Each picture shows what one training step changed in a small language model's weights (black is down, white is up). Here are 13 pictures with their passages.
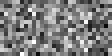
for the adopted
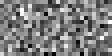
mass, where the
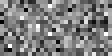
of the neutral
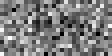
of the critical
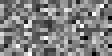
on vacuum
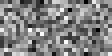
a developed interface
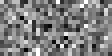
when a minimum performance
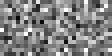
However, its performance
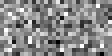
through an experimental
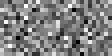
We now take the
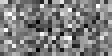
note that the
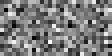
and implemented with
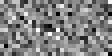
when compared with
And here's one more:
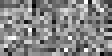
In particular, both
